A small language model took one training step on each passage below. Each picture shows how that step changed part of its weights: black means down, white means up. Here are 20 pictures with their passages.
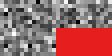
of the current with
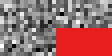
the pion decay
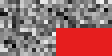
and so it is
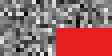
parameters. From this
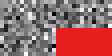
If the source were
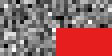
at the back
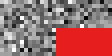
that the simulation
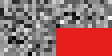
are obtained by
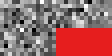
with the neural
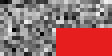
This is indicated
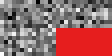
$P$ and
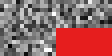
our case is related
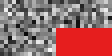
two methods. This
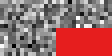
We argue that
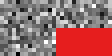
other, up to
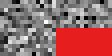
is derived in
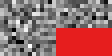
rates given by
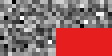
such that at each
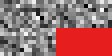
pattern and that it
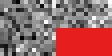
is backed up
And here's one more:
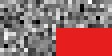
effects} At the
